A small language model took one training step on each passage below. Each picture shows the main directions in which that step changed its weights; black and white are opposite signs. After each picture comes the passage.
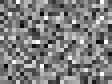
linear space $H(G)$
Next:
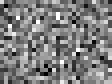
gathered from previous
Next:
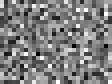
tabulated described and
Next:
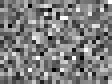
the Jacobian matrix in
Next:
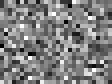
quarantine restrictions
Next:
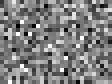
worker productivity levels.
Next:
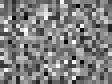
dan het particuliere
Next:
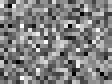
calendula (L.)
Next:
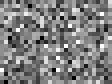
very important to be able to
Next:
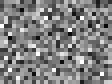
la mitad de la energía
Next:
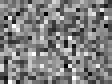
key roles in several biological
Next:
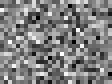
matematika va
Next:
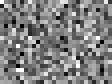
дар фестивали
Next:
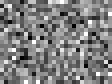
конечная цель
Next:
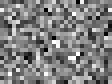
the empire, as
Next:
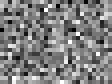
corresponds to families
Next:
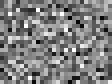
Organic food refers to
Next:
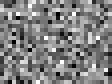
a significant component in the
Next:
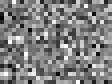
which offers the full
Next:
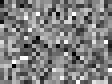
1064 this field experiment,
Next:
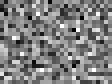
for the UV spectrum
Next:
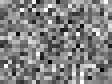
i}^T X_{\minus
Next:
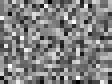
in the passage that have
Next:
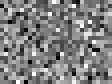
Вьетнама со
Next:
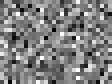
sequence of real-valued
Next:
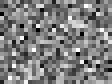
to $x_1$ and
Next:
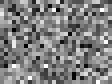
sgn}$ where ${\mathcal
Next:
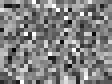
focus on motivation and
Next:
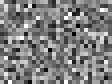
integral Bailey pair and
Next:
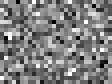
concerned with the wall
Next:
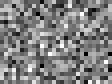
power. The notion of
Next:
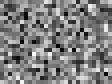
are given by a system of
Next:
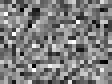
of elements of $\GG$.
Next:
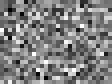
algebra over $\FF$:
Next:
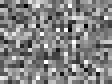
side expression is equal to
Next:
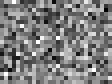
charging lead times as well
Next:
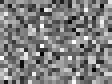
этап выводит
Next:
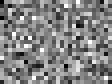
Highly Significant
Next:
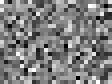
Practical aspects of
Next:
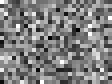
the reconstructed
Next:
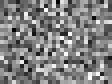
respectively. Here the last
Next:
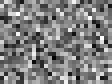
Source: Field
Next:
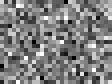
references. Standard
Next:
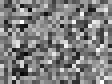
of dioxane (10,
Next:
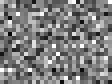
can capture a much wider
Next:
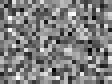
un reencuentro
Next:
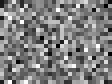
seus efeitos das
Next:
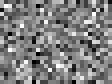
$z > 0$ we get
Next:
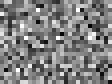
week. In addition to their
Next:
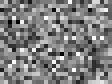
Uni amalga oshirish uchun
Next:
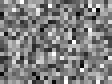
B. Gafurov"
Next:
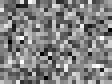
partir de um valor
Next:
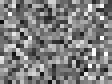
control group 458.9
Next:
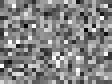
l'échelle de
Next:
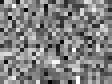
teacher motivation was
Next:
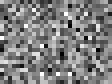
x^\delta; x^\delta
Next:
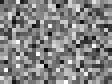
30. Moreno,
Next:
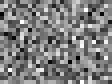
by the Leibniz
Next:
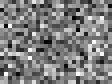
that satisfy the following conditions:
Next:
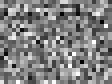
be remarkable especially over
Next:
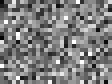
particular things; Freely
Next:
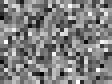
researches to improve the
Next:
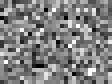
a legfontosabb
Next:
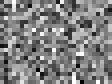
J Dis Child*.
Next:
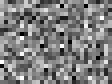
who introduced the half sum
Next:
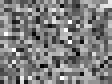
communication technologies in
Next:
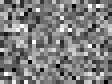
mainly due to the availability
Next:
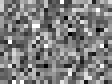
da soja comercial
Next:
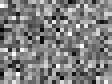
rings occupies a central
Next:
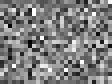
\oplus \partial s$ on
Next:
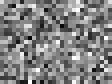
the acoustic output of
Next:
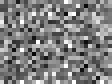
\begin{lemma} For any
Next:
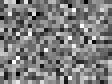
where the learners are
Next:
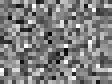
that do not correspond to the
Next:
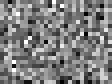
center in the future.
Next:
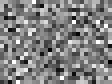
que era preenchido
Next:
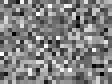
Euclidean coordinates
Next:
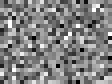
amalga oshirish jarayonini
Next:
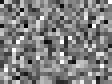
// Юридический
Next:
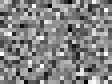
the weights as functions of
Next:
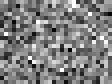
bidding. Therefore,
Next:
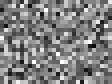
\] Note that the map
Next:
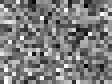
различиями в
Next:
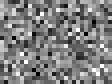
is the same as the number
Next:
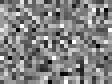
this was proved to be not the
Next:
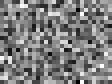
positions regarding the forms of
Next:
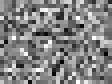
type from directly competing
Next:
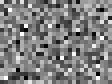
имеют в своем
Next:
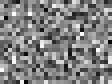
at the same time, the main
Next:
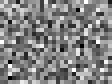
to attract the inflow
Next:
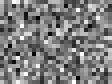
was developed and validated as
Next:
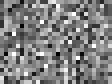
decrease further below the maximum
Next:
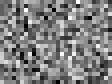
- POIRIER,
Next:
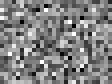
experience damage.
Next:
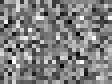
pratique, visant
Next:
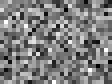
between $1-\epsi$
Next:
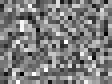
promosi dan lain
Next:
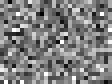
need to be studied more in
